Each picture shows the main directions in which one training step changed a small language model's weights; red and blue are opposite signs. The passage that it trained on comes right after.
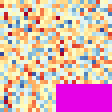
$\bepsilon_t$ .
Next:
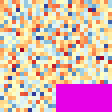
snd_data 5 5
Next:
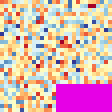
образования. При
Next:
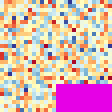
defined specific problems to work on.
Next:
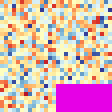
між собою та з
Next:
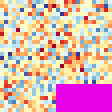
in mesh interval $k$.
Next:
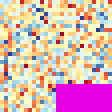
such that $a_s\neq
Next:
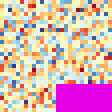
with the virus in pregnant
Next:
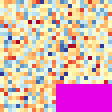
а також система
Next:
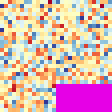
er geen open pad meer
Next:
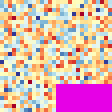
close are we to fully
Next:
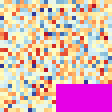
da bilinmektedir.
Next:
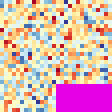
$G$. The authors from
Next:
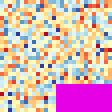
caráter de controle social e
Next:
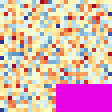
at any time without any issue.
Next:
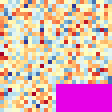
the first experiment. Table 6 shows the
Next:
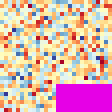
шеър шаклига
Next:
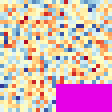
continuous gradient and $Q$ is a
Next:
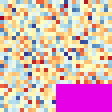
Associa-se a prática
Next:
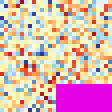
firmeza, gravedad y
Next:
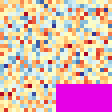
surganlar. Masalan,
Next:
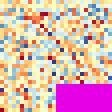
Yanicela Zapata
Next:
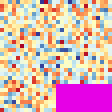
transmitter and receiver are
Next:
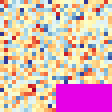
no course materials, •
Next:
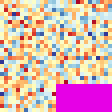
чўл (адир)
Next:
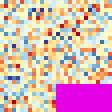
be possible to increase the nutritional
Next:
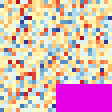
a symmetric polynomial and the second term is
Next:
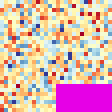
eggs in the nest of
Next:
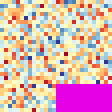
reactive pricing method, the
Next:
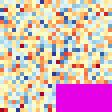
and penalties this bound provides in
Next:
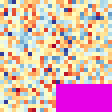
has been visually observed, the
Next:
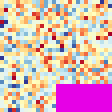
Compared to men, a larger
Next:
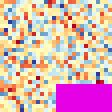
found to be six-coordinated
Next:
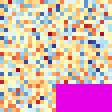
keagamaan, sosial
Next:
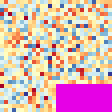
Youjun Zhang:
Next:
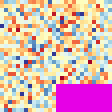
variables on the right-hand side
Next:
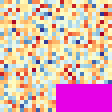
yetarli emasligi
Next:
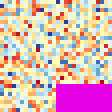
alteration of consciousness
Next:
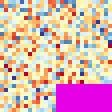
H2Ohio Wetland
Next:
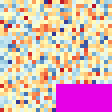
1 Структура
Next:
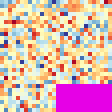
$\sigma$ cannot simply be
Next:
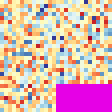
recovery. Precision studies
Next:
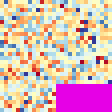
He et al. (2018) China
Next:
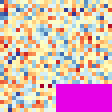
Menorca MPA than in the
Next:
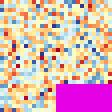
addition, the teams work on formulating
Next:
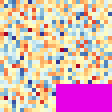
are exhibited in Figure-3
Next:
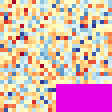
epic "Rohati
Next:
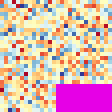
the model of GW processes by
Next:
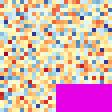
were linear with Table 2. Regression
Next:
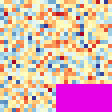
equations. This way of computing
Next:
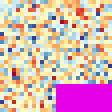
not evident for every doctor
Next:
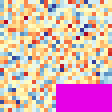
din cuburi*, care
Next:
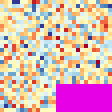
ilk bor Noam Xomskiy
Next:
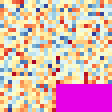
kg, DOS/WIN
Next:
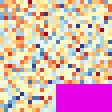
mês, o que equivale a
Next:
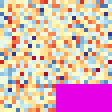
this paper the symmetry of the
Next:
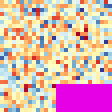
piel y tejidos
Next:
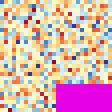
1 (metal-ligand)
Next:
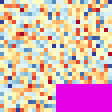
We need to show in this case that
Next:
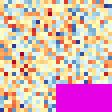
are openly available in figshare
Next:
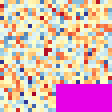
are universal. Those in sets
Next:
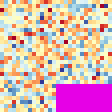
contributo dal titolo
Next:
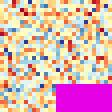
the unimodal method to provide a
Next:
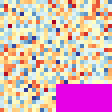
pipes, 78 expansion
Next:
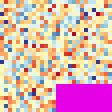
de carga - reações
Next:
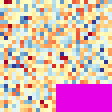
в функционал
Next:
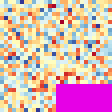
on the half-edges around
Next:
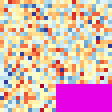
Loyqa mantiq
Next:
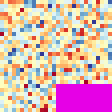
\subfigure[Marked elements at
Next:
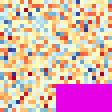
if we start with a simplicial
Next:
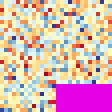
\end{displaymath} is an
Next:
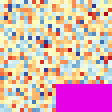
texnologiyasini O'zbekiston
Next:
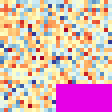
specialization of $x_i$. The
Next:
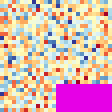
to varieties in the study were
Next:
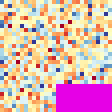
the lemma is fulfilled
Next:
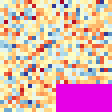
educational settings, while
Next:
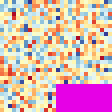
LogN ₂ (Z
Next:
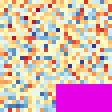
great dissatisfaction and
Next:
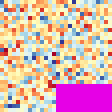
at most $r$ can be
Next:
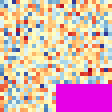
musical instruments, the
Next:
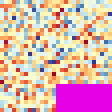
rational space $\mathbb{Q}$ These
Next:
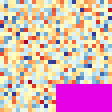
qiyosiy navga
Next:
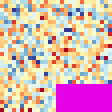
be in the form of intangible
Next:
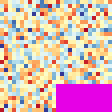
$\mu$-measurable functions
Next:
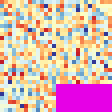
leurs fragilités
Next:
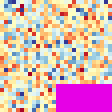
Prof. HELLER
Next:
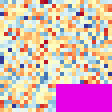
*será que o que é
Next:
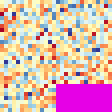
проникать через
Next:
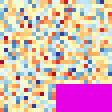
was able to provide diagnosis in
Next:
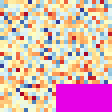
Sharq va Shimoliy
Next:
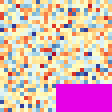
most marginalised - The
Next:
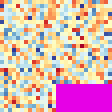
number of processed feature vectors.
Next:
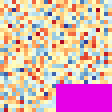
character of students. Hadits serves
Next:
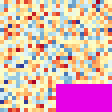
behavior of $\Delta (n,
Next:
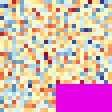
Shosse Bankya str.*
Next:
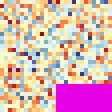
Lacerda Mendes.
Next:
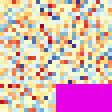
aantal ondernemingen
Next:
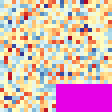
\in J$: some open
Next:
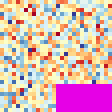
schemes for the Magnetic
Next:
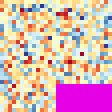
struggles in the publication.
